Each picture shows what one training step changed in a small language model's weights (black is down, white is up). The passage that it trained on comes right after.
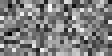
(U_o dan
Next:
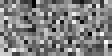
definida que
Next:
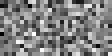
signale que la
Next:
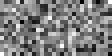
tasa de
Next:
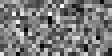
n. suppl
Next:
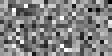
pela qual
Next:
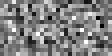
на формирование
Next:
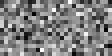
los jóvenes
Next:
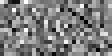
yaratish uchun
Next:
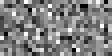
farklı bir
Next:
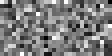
Internet of
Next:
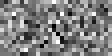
qilur durri
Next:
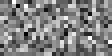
rendido de
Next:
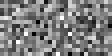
Oston de
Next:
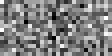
e temporais no
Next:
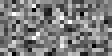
2) Pidana
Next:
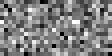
ўзига хос
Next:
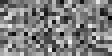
no período,
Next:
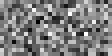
marketing and
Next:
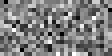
se empleó
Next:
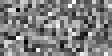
a bankok
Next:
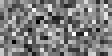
marketing que
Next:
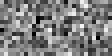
na diecie
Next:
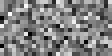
the members of
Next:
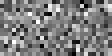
of Arabic
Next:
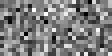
Tabel 1.
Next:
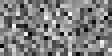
the chemicals
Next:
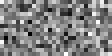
asosi bo'lib
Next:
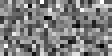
de la agenda
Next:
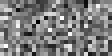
A decisão
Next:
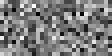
kuat yang
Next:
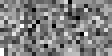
el liderazgo
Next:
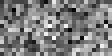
лаврі сам
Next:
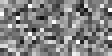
Также одна
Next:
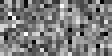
ham zamon bilan
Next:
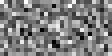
a competition
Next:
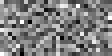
va tarixi
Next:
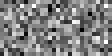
das relações
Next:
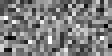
Stat och
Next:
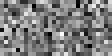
підходів до
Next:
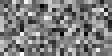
considered “a
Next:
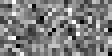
de alcohol
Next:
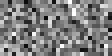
escolha para
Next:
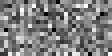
permanente entre os
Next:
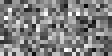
perçue, de
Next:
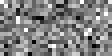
relatif à la
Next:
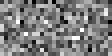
ham katta
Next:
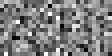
espandere la
